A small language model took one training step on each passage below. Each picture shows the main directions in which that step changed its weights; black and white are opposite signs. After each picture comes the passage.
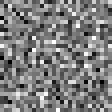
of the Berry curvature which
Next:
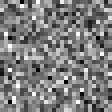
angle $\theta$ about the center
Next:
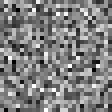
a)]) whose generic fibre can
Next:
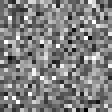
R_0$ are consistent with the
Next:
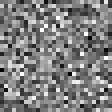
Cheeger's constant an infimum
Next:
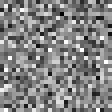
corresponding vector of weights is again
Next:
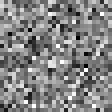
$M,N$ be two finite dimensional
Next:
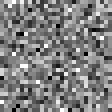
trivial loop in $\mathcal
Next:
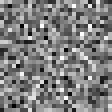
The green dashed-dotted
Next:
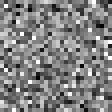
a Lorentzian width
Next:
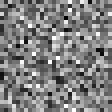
linear, by \cite[Theorem
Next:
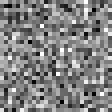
be tentatively associated with
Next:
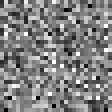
\bar B$, $A \to \bar
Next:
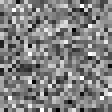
the nonlocal Josephson
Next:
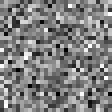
and S. Prakhov,
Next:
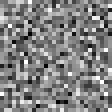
Y. \emph{et al.}. A
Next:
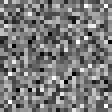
labeling with the $d$th
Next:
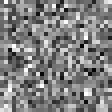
surely, so that we can suppose
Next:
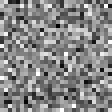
of $(m+n)$th-order
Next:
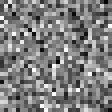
of Physics, Harvard
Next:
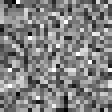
clear characters for CRS
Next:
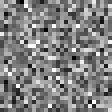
covariant derivatives are
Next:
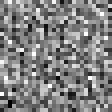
accuracy and trust in the model
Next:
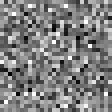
balance between annotation cost and
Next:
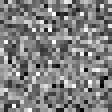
and the increased-opacity
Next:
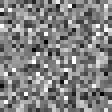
remains in the cycle and the only
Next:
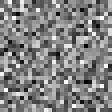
duration of MCV-10 data
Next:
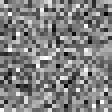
the correlation between quantities with a given
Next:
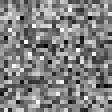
to deduce ethics?
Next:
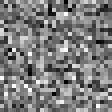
and the minimum distances between the
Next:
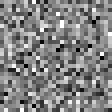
} \ The proof is similar to those of
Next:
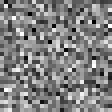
component {\tt v[1]} is a
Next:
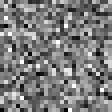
spike depends on $\left<\sigma
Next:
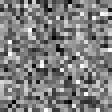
space. Throughout the paper, we prove
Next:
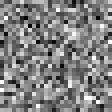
but involves more sophisticated
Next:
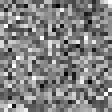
affects neither the shape of
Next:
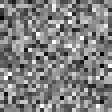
valence is four or more.
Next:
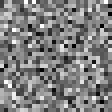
2nd edition , Claredon
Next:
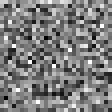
interior gap (IG)
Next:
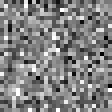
obtained when only the ECAL and
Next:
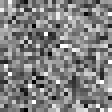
be adapted to the natural
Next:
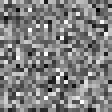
as the total panel length
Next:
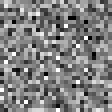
generating accurate oracles.
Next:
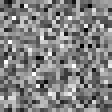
the sample absorbs all light
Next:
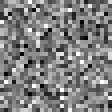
\ref{sl(D)} and Theorem
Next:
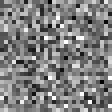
the transverse collimation section. On
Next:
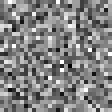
\rightarrow \infty} \int \langle
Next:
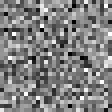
sets add constructively, it is
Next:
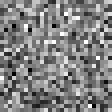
$M^{2}$ be a compact surface
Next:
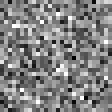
azimuthal direction over 8
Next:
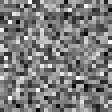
{\tt pt} to $ B_\alpha
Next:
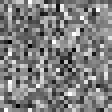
can be used when there are limited
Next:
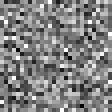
in the study of stars using the
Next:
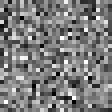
that of left or right module (see for
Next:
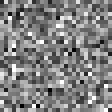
$\mathcal{M}$ at the point
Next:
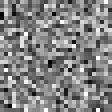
individually, but in order
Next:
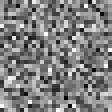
analytic continuation. From the
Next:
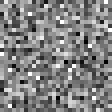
individual correlations.} This
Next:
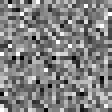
one in Kipriyanov's
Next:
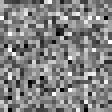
centre, was proposed to be the
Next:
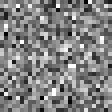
as the goals we are trying to
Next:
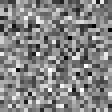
\C$ {\stampatello
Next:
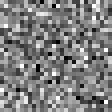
on a slice of tissue
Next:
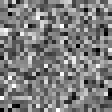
the following standard non-relativistic
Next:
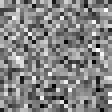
\leq 2M_n$. Thus $
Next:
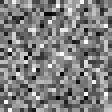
$Y \subset X$, the {\it
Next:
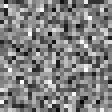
acting independently induces
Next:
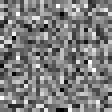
United Kingdom}.
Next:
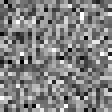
groups; $\mathfrak{N}$ denotes
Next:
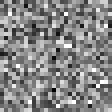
the marginal distributions of the data
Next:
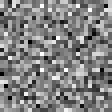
for Lorentz transformations
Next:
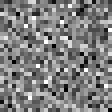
exponential boundary feedback
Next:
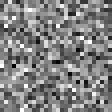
previous sections we focused on
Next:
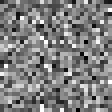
thick wavy lines represent the
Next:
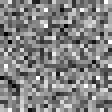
the nanowires, since different
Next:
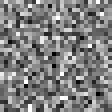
stable. The observed high temporal
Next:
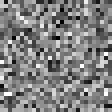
that incorporates policy and
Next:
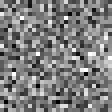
positive-$a$ side, where it
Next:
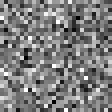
of about $1.1$V, where
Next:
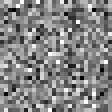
\end{equation} A simple calculation
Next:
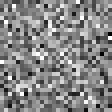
authors would like to thank
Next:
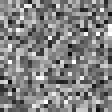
We state it next, in a form
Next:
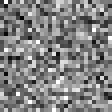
effect, by proposing that
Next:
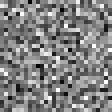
discuss the dynamical Weyl groups
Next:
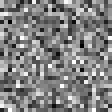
equals 1. Since with an empty
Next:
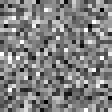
system becomes paramagnetic for
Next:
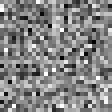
shortest path is the
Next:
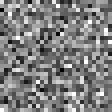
the Beijing lottery
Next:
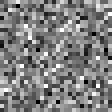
encompass a standard set of
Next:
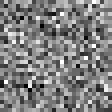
$Z(2)$ projection is linear
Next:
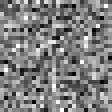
woven into the collective
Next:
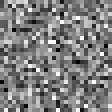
to different cladding conditions. We
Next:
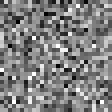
$v$ to model the correlation between different
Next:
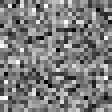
weights if and only if there is an
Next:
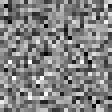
It is worth mentioning
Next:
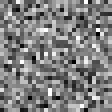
method [5]). Such approach was used
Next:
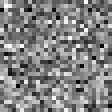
by using Hermitian construction.
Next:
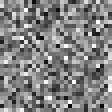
R^{n}$, the first step of the
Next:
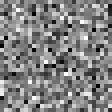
is the most suitable definition of such
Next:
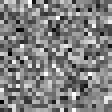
train the model using the Adam
